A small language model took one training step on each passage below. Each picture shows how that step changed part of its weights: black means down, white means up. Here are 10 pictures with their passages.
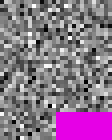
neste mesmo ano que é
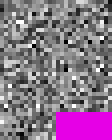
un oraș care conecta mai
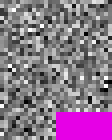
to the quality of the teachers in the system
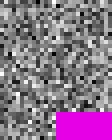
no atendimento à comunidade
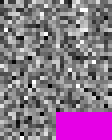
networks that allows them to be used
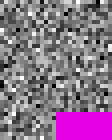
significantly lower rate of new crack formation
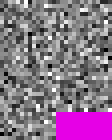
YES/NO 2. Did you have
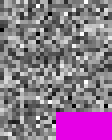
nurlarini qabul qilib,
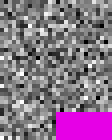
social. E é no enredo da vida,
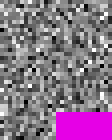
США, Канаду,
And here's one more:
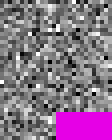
personal gratification), value orientations
